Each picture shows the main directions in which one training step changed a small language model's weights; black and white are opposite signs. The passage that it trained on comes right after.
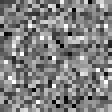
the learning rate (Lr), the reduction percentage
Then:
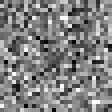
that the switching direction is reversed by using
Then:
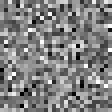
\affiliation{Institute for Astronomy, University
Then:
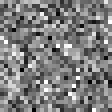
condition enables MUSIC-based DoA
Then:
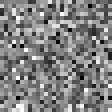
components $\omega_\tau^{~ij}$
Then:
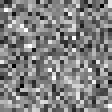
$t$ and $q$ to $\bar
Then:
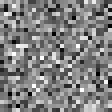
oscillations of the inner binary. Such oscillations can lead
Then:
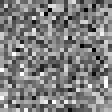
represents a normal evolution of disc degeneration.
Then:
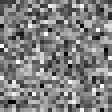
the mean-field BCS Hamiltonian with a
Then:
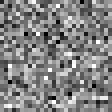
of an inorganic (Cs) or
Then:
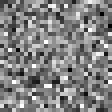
this exceptional case). It turned out
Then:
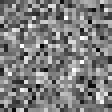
the other 16 measured \EBs\ are
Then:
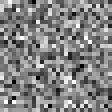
$\pm 4\%$ of the theoretical value for all
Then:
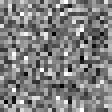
R&D and Infrastructure Smart city
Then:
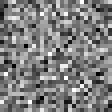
task }\\ 1. Were the tasks relevant
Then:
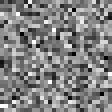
diminishes the shear strength. Similar results were
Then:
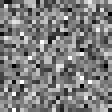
\b \chi + A \sin
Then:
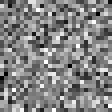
then continue the decay, or alternatively decay the
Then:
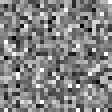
positive display of people-centred leadership. N
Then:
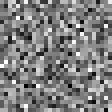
component of hyperfine coupling T_1 longitudinal
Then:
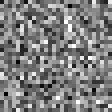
in a positive learning environment. The results from Table
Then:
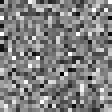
with that obtained by 100% phosphoric
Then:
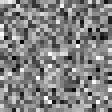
direct geometric control of articulatory positions often
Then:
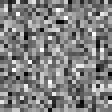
Greek airport. Moreover, a survey
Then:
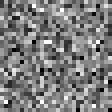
undergraduate medical students for compulsory
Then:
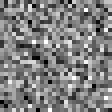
rewritten as \begin{equation}
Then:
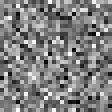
significantly at large radii \citep[as in
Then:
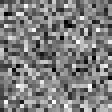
assumptions and population synthesis models). In
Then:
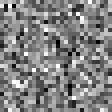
active ($s$) and one non-active state
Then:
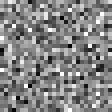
crops increases their food supply. Therefore,
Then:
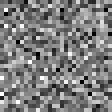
bath, we find that the 2nd-order
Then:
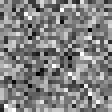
to clusters of GPUs, but suffers
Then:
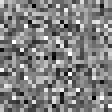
infection has been further determined *in
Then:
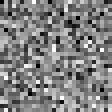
Final questions Display these questions if Have
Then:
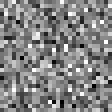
distance as divergence measure, we can use the
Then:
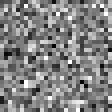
more employment of the workers as a class
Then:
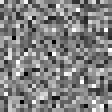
in a network. This system is based on a
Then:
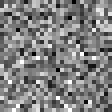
novel IP prediction model and present the predicted information
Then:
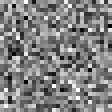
high level of technical literacy to effectively oversee
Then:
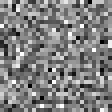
a stand-alone processing platform (RC300
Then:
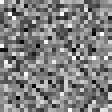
develop an algorithmic model of behavioral analytics
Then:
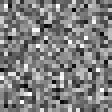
invariance, and \item invariance under
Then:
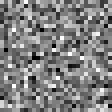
fitted to lattice-dynamical data. It
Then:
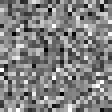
I. Chemical composition of the CZTS
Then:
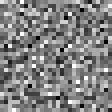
those observations have been reprocessed for consistency
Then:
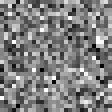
social stability and impedes efforts to improve living
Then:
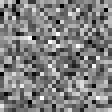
relevant usage patterns. The path integral is dominated
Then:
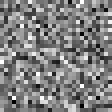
at lower frequencies, and is unable to affect
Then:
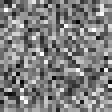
$y\in Y$, there exists a
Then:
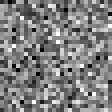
stamps of the two series. The amplitudes
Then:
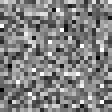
5. For inward perturbations the post hoc
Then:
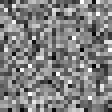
Post-test 0,83 Note. From
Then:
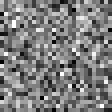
most approaches consider open-domain applications,
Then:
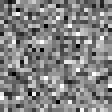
jets, rather than the temperature distribution affecting
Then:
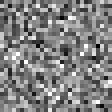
that the extension properties from Proposition 36 are
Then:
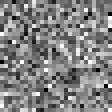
storage cost). In Advanced Access Content
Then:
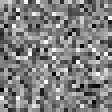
true in nature. We overcome this difficulty by
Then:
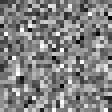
the other interface representations more efficient, taking into
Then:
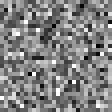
SCO nanoparticles in agreement with theoretical
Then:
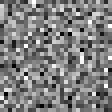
Carica papaya L. commonly known
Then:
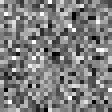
sizes and shapes of clothing:
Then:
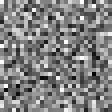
over the long and short term in areas with low
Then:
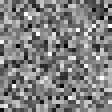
to drive inferred shapes to be more spherical,
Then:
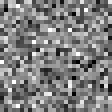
classical Brownian particle dynamics in a
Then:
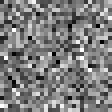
of their unique advantages over other types of
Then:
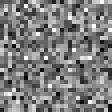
more demanding educational programmes. Research has
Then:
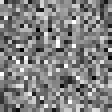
for the removal of organic compounds from
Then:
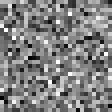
Loss to optimize the content performance.
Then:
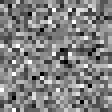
Brief description: To create a high quality content
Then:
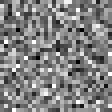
exam and academic result. Table-1 The relationship
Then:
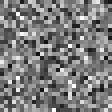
under a regime inspired by Soviet
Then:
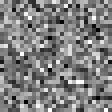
to know how to say something as well
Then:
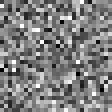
and premium services Lease or purchase
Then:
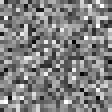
for ensuring the emittance solutions are real and
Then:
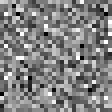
living and weaving as separately social and
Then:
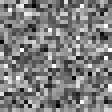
brake disks require high product cost and multi
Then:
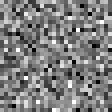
to other communities. As we have deviated from
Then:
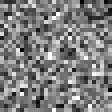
medium were determined to be 31.86 mM
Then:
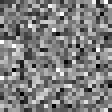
the macroscale strength of the samples. A
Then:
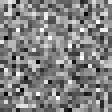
food and do not consume. Edible
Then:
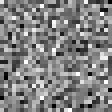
is composed of two layers. The first layer,
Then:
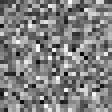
the total internal reflection significantly increases and degrades the
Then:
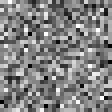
vapor temperature in the effect, after
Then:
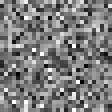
and international agreements deemed contrary to
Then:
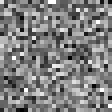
suggests that seminal plasma has a significant impact on
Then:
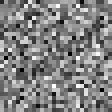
in Appendix \ref{app:smat}.
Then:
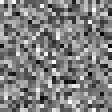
development is continuous until at least through middle
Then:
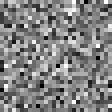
value for the $U$ test statistic.
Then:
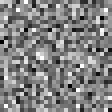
unmistakable signature of dark
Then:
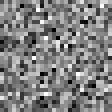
on ferroelastic AMs.
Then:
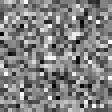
two (naphthalene) to seven
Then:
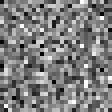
is very different in other domains. With the
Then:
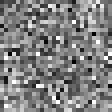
the solution of the 2D Ising model with
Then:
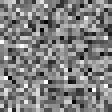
1.2. Exploration in
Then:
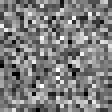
film underwent a 5-minute
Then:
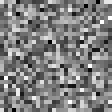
technology transfer, state of the art and lessons
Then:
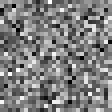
REFERENCES “BBC
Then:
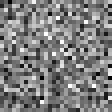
Delivery} \author{Marcel
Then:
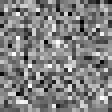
= 0.001$) with a higher WBC
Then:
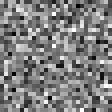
assistive model was installed on a
